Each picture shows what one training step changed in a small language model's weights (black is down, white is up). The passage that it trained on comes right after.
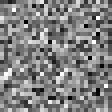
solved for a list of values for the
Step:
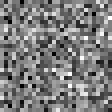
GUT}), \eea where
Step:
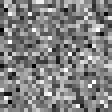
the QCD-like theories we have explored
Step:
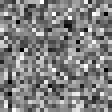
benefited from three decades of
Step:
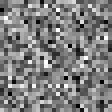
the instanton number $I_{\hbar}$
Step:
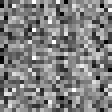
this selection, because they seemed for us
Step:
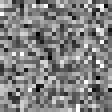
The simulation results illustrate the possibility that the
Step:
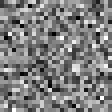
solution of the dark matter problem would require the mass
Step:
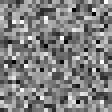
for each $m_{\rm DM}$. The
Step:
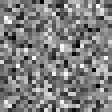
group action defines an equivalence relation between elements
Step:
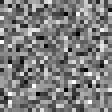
corrections in the line of recent works on the
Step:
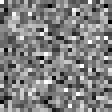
in Eq.~(\ref{conditions-nabla}),
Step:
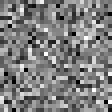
which is rather insensitive to defects or
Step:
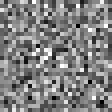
$\dot{M}$ here represents the long term
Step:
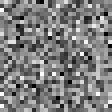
Schrödinger equation, and the
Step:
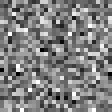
each round of scanning are
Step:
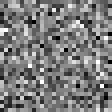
\begin{align} \lambda =
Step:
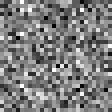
as a series of elementary gates acting
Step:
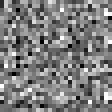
$\sop{\nu}$ on the
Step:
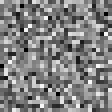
the central wavelength of the narrow lines,
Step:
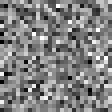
resonance. As $T\to 0$,
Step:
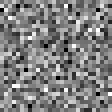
is similar to that through the channel 1. From
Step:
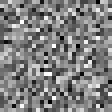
and service-diversified with
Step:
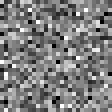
with ML algorithm. MAE for
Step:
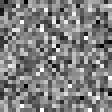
(thickness ~ 20 nm)
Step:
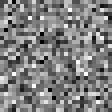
jet for our background processes and instantons
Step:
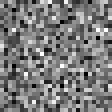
et al.} \institute{ \at
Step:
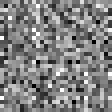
valence band $\varepsilon_m$ is such
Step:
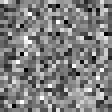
fundamental physics. The special theory of relativity
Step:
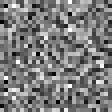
the density profile \begin{equation}
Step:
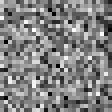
$t_0,t_1 \rightarrow
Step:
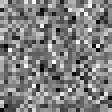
much smaller. It must come instead from
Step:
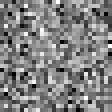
from deterministic models, for say,
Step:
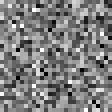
length of the prediction horizon $t_f$
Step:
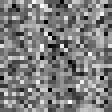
elements with random numbers, independent except that angular
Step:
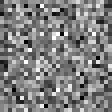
models with fixed $\delta = 1.6$.
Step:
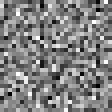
Mississippi State
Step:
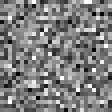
analysed numerically by Monte Carlo
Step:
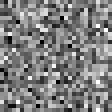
topological structure. Our observations may provide a better
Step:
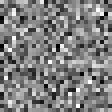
result in different optimal hyper-parameters,
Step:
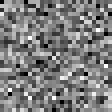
for the charge $e$. But if the
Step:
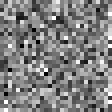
measure the time interval between sending and
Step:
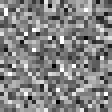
a diffuse astrophysical neutrino flux, an
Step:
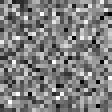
should play an important role even among different
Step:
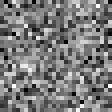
properties: a width of the resistive transition
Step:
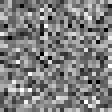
independence of the prior probabilities.
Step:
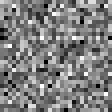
>90%) by soft aperture effects
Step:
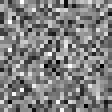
limits can be found in refs.
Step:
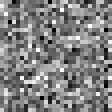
Some straylight was observed in a
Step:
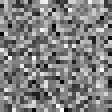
remaining stars do not lie in either the
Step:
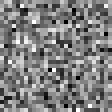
dipeptide in a vacuum,
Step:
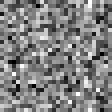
two polymer configurations is very weak and very small
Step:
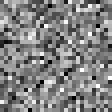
inspection process. We note that the main
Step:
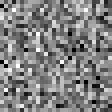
a $\Lambda$CDM cosmology
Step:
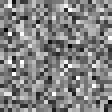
its locally connected end users, by
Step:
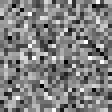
the two ensembles I and II refer
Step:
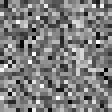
compitition between these kinetic energy
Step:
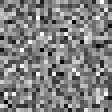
fission paths are around 13\% larger
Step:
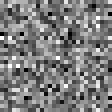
the model) those of which are interacting with
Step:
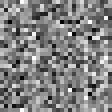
and by CONACyT under
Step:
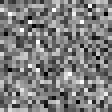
for $ a \neq 1 $. For the
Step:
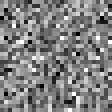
mass-velocity relations to occur in
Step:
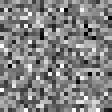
Energy Systems Technology
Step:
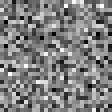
each row of each transition matrix for an
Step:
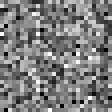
the information in the following distributions: the
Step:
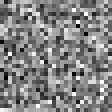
for transmission. In the state,
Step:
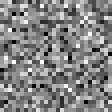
focuses the search efficiently on known
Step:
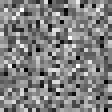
control field is given in the lowest part of
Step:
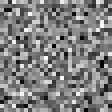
are in the form of hollow spheres
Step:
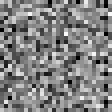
exploit massive parallelism and can be
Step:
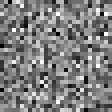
O\,{\sc vi} doublet at about
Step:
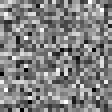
account the presence of an external top gate,
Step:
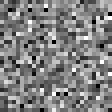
is impossible. Each voting
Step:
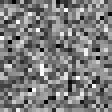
has to be considered as a management system
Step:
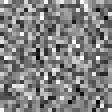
spend on exercises tends
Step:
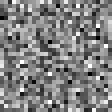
the effectiveness of our Moner in
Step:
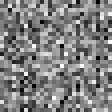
rest frame due to neutral iron
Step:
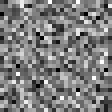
MaxCut instances with $p =
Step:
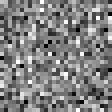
results as well, with a kink at the
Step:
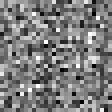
rate stays the same as in the
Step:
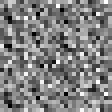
\\ } \begin{abstract} A
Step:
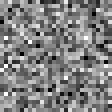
a symmetrical angular acceptance (we
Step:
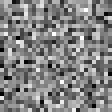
a request for synthesizing
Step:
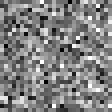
Theory are applied to three very important
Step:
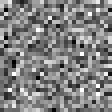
1980). Positrons may
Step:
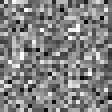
Knowledge | *Digital
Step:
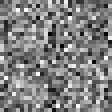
components. Thirdly, there can be significant
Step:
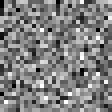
function of tip position results in an imaging
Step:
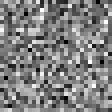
evaluated on the sanitized version
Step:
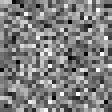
have proposed an action with the exceptional
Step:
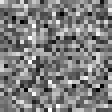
with the experimental results and predict that, among
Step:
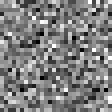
light--membrane interaction, and become
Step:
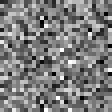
the bound if and only if the value of
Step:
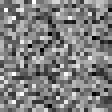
molecules may be in two different states on the
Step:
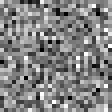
them as promising platforms for
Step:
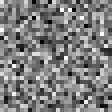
Liu from the Physics Department of the
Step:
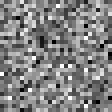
can the Universe become hot? One
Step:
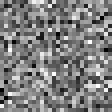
may not be considered in the treatment for
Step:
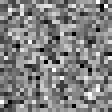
typical of loose groups. Together, these
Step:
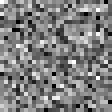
effect of PAE on regional
